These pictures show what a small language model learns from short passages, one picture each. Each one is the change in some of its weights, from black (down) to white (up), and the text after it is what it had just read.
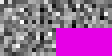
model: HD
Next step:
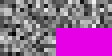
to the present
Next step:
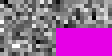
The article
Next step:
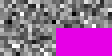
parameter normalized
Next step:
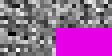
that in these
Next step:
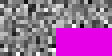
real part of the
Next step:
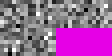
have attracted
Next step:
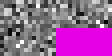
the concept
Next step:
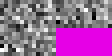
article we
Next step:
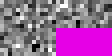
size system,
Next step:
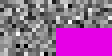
which helps
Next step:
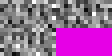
always have
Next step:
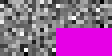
The proposed
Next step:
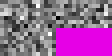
when the first
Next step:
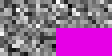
in more detail
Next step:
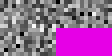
Bu esa
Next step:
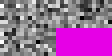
order \[
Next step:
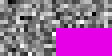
known, the
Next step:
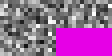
kept by
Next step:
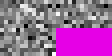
yr, so
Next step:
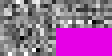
of such a
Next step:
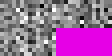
preserved for
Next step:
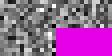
an outcome
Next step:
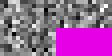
and implant
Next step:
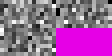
compactor is
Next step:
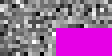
best of our
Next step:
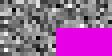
them by
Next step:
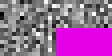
peaks in
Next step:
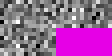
ser uno de
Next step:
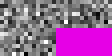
was used as a
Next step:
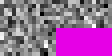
is to identify
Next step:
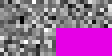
absence of
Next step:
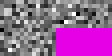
the bulk
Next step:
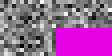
From the
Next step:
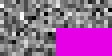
where $\nu$
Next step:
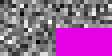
begins with
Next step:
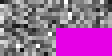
Figure 15:
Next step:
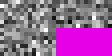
This has been
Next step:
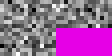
cases because of
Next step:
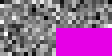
Figura 6.
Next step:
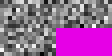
by good
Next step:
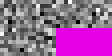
is done by
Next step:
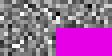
identical results
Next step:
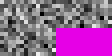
is not as
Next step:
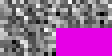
change by the
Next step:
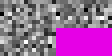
applications are the
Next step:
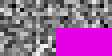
and the data are
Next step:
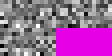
the totals of
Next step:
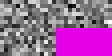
that at least
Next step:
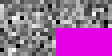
ya que el
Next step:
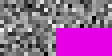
affect the
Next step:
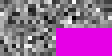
above said
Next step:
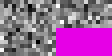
a clear
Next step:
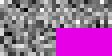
analysis I :
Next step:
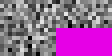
particle number.
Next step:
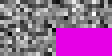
and communication
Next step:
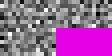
liability but
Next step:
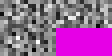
data results to be
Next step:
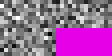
showing that
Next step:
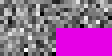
is provided
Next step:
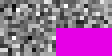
fine structure
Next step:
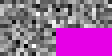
back and
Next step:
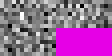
$\beta$ could
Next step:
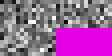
flora y
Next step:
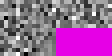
shall be
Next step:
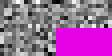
of Information and
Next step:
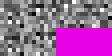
mediate and
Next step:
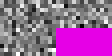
as part of
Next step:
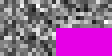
as a student
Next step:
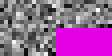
k$ if and
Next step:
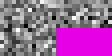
When they were
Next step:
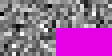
shifted in
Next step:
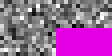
shed light
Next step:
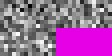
to a position
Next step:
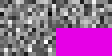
to road
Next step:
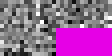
message is
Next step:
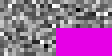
thus the
